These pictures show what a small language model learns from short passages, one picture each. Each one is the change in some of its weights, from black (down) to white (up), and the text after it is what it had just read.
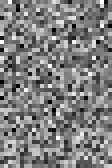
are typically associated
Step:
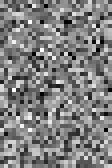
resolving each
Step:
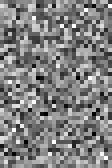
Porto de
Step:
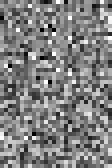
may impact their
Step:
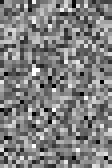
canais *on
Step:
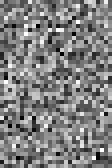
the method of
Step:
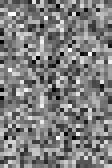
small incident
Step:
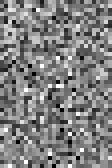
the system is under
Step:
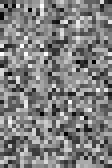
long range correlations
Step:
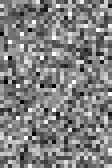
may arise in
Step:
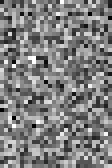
different channel
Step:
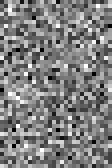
inclusive Higgs
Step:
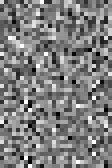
podem ser
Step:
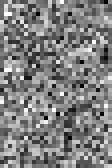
manifest in
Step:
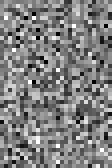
$ and $\rho
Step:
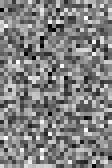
spectroscopic analysis
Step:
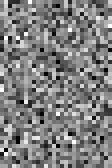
falada no
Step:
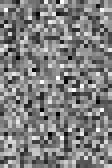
evaluation with
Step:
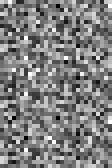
APE ini
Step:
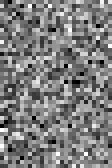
order of 1
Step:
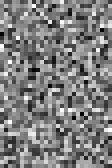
The rotations
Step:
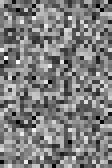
have also calculated
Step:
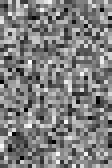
expansion of the
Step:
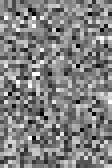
$T$ and
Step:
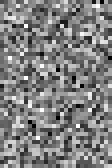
outer part of
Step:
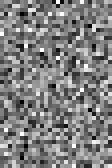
and warm
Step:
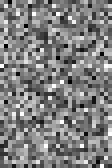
mais pessoas
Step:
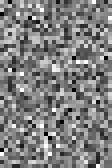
жизни в
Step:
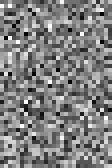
cual se
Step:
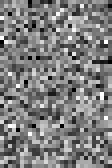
comunicação em
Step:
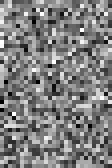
è infatti
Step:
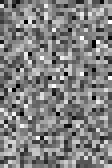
depending on local
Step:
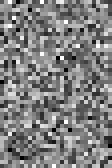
associated to the
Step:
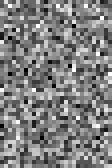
bois bu
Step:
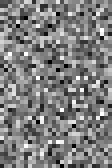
the number statistics
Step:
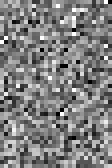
estados de la
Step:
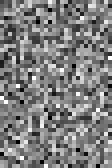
Bu davr
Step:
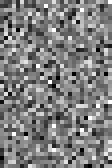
hár bir
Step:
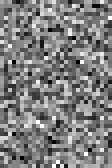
smaller than the one
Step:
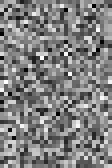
extinción de
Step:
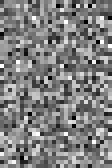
boson scattering
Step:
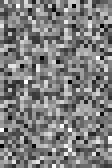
o processo
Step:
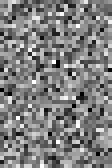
al.} estimated
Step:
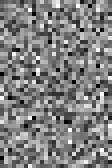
Thilakan et
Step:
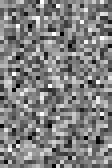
possible to show,
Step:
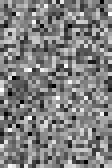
presence of the
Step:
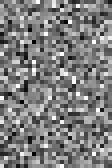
uchun ularni
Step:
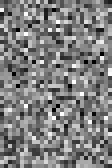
is also reported.
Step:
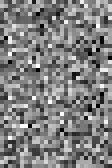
del grado
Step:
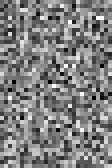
of (\ref
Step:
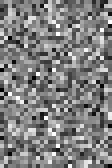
\g, when
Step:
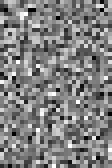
equation, the
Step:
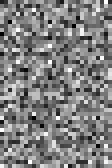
direct relationship
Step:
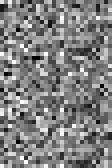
concrete error
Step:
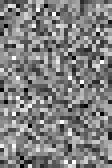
mich durch
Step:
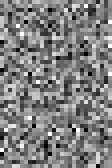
корни и
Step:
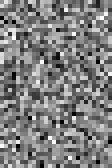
observed in the current
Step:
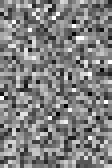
sua natura e
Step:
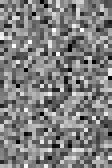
also find that the
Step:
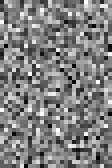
analysis, a
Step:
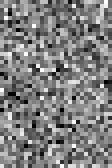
in the inset
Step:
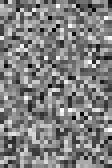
The notation may
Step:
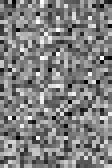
even lower,
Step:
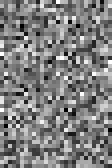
single mode
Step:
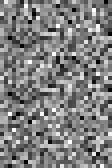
applied to a
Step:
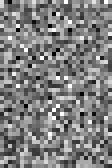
is to determine
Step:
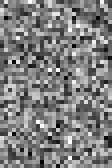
along the moduli
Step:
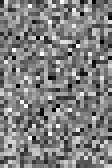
$ is fixed at
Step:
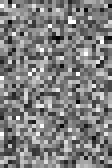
ray spectrum of
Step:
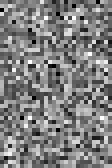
of educational
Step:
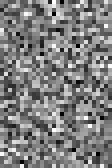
population of individuals
